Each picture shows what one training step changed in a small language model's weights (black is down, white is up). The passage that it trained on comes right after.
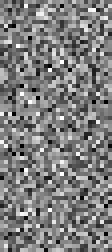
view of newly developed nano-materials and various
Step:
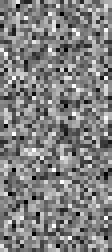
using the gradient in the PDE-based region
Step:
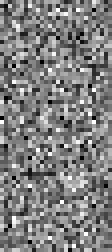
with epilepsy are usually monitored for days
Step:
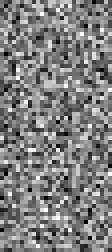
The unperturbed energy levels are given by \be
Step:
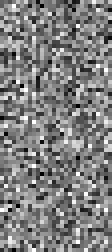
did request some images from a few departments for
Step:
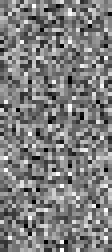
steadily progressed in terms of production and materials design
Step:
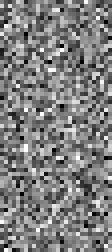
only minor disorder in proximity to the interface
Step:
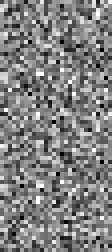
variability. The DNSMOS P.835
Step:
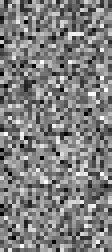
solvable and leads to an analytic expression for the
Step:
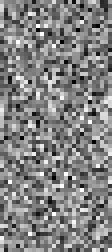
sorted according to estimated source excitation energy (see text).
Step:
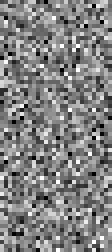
online). The experimentally measured $n_{\rm e}$ and
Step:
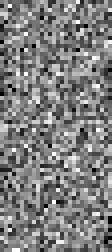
except measurement is deterministic (as quantum mechanics does), it
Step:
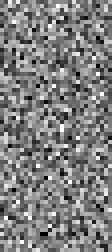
the probability densities $P(A;t)$ and
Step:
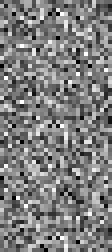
what is called mass matrices for the up-type and
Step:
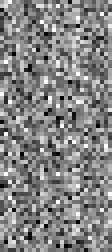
red line represent the measured data and fitted line to the
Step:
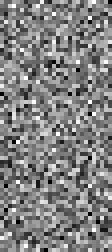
{111} slip planes, and consequently
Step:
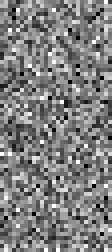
the reduced structure group $Z_{\lambda}$: The Higgs
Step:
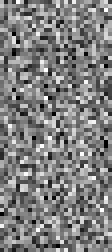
for each state $v$ there is always another state
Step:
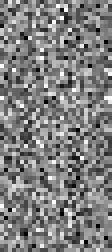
the order of 100 to 1000. Finally, additional
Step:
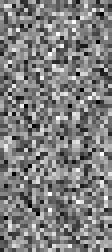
the initial condition in the direction of one of the patterns
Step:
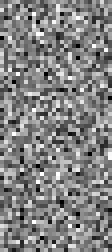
estimated the probability of observing a leading supernova image in the
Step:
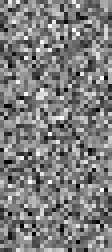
the last row of the diffusion matrix $\hat{\bf
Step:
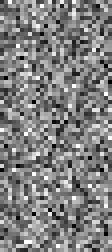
understanding central qualitative features of the different field regimes that emerge
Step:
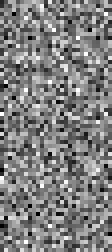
pulse has stopped its movement during
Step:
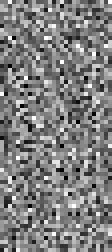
typing. A post-hoc audit conducted
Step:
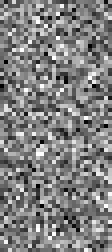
positions of the incommensurate soft modes. In
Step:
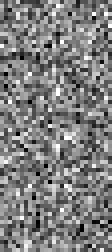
analysis we do not include this offset in our calibration. There
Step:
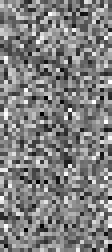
because of the low number of objects that the precision,
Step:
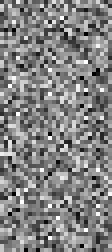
predominately unbound subpopulation did not
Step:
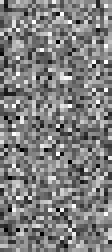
requirements (e.g., bugs to be
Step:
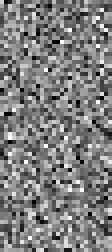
necessarily involves an integral over energies thus making it rather robust against
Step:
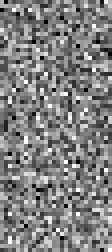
free energy show that the system size ($L\gg
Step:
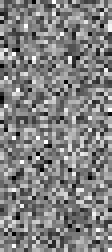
shift, which is induced by the Zeeman field and
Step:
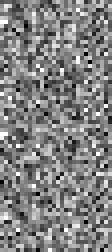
are found. These deviations are reproducible and quite
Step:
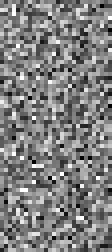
superwind that only started recently (about a
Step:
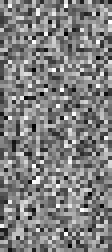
of these solutions is that they don't have any horizon
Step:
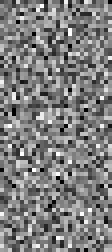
where $\rho_k^\beta$ is the thermal state
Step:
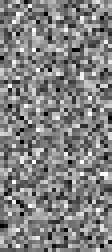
numerical simulation. \citet{lobel_2013} have
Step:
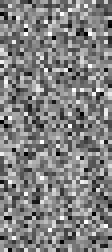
pressure up to $p_{\rm cr}$. Even at
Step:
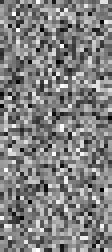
very deep ($\sim650$ ksec) {\it
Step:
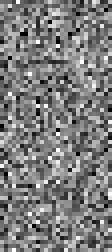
in parallel with phenomena occurring in more complex systems, and
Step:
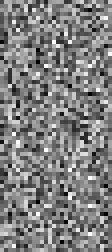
spin is predominantly oriented parallel
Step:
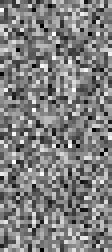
constant background. The integral of the background is used to determine
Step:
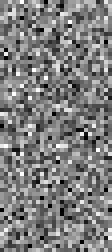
inferred error (bottom left), all between Gaia DR2 and
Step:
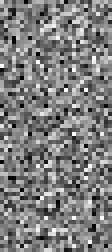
The classifier accurately distinguishes HER2 scores
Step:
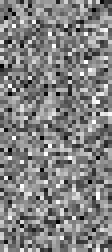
\section{Conclusion and Outlook}
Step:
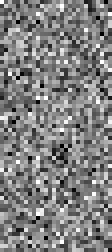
any analytical form of the interaction potential. The present study
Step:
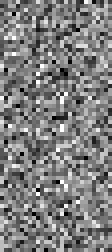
determine the underlying mass distribution as we now discuss.
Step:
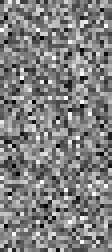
$h+A$ collisions across a large phase space.
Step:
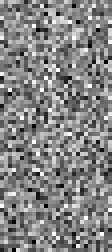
(top). A simplicial complex (bottom).}
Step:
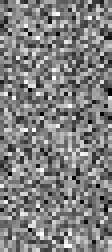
this work was provided by NASA through an award
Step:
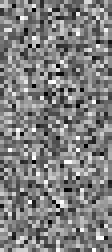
a realisation of the $\Psi$-deal $\langle
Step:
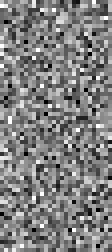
10\% greater rate of compromise for the top path
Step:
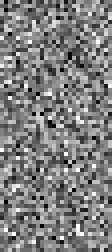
being processed on the COBRA cluster at
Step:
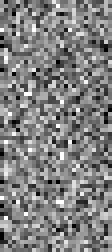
shows the extraction of the weak radius and the neutron radius and
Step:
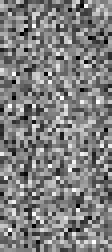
used in concert with the tricoupler to
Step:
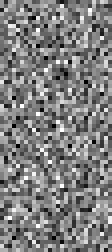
first determine the contribution \begin{equation}
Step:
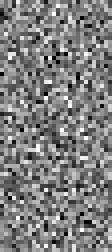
and $\boldsymbol\beta$ is a coefficient vector associated with
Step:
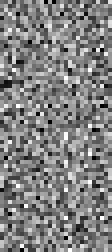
$11$ grid points in the $r$ direction,
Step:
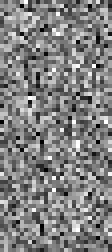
inapplicable. The approximate non-perturbative
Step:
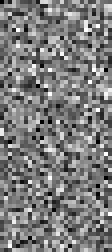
for LLM deployment, eliminating concerns about underlying architecture
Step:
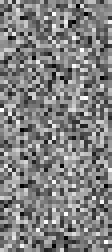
J. Yang, J.I.
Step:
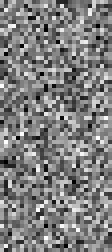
terms and find agreement between the results \begin{align}
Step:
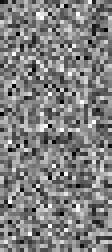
\newcommand {\Lx} {\mathrm{L}}
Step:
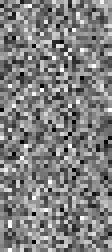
spiral arms –matching the unique Galactic magnetic field
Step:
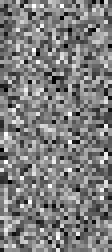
exciting the first transmission eigenchannel and the maximal
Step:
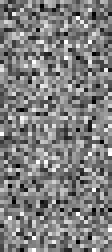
(\ref{eqA:fluid0r3e}) is
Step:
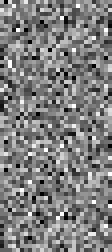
for other purification processes, the yield/recovery strongly
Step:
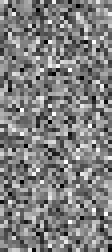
formation rate~\citep{madau2014cosmic}
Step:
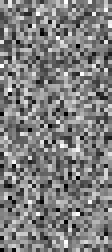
of the rotational collision number $Z$, the translational
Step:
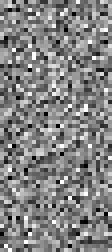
\AA (water molecule effective radius) and 3
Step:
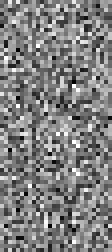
the emission lines. These quantities are included in the {\tt
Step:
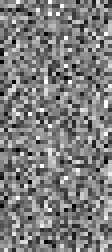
acknowledges financial support from NASA (grants
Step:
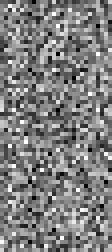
and, in order to simplify computations, we
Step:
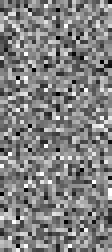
case without contact interaction, {\it i.e.},
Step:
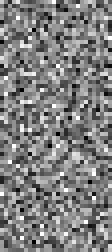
bias tracking error, and with the adaptation
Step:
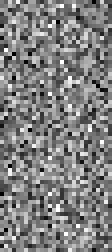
the first and unambiguous verification of the
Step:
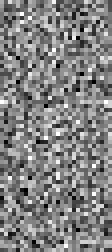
Fig. 4b). The newly synthesized
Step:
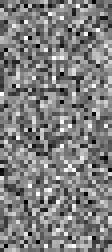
radiative support of silicon in both Hyades stars could
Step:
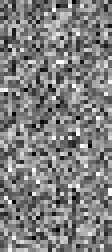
The combined effect is that the tail of the Skyrmion
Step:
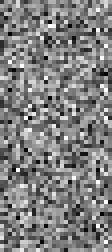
MST in this section, and Dijkstra's algorithm
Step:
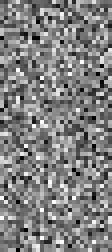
parameters which should be defined by fitting to the experimental data.
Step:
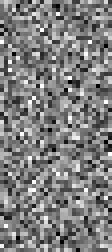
signal-to-noise ratio of correlated photon pairs using this
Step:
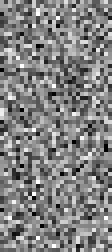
of the center position, and is possibly due to the
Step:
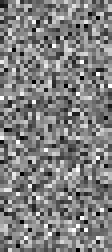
photons per atom, $\langle p\rangle$
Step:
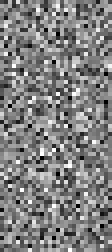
is $d_{\cal U}=1$. Each result for
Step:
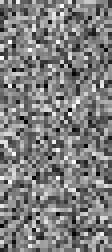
and their corresponding identified demand type. | Country |
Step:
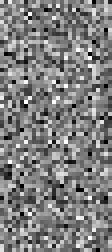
with \EA{}. \section{Summary}
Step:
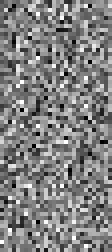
Chiron} \subsubsection{Cometary activity in
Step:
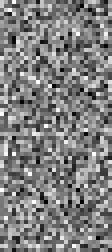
The full source code can be found in {\small
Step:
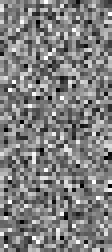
the noise-contaminated estimated channels are
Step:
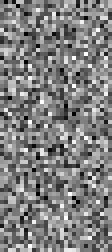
are then split into three parts corresponding to the three scales in
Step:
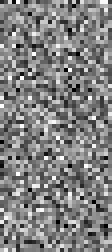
for $b_j$ held fixed, but evolution
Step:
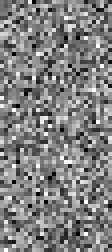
transparent red histograms, which denote realistic uncertainties for the
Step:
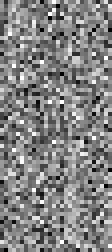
clear whether the curve survives in all orders of the renormalization
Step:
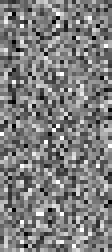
with Physics-Informed Recurrent Network} This subsection introduces
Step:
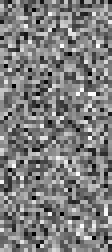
known problem in cosmology which is compounded in more
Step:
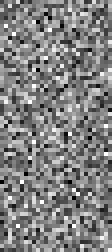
mass of planet d as the orbital inclination moves toward
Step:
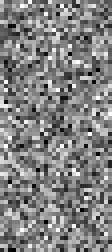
screen showing the SOS Button. The above figure
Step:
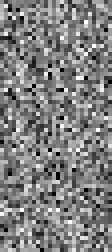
photoemission (ARPES) experiment demonstrated that the Dirac
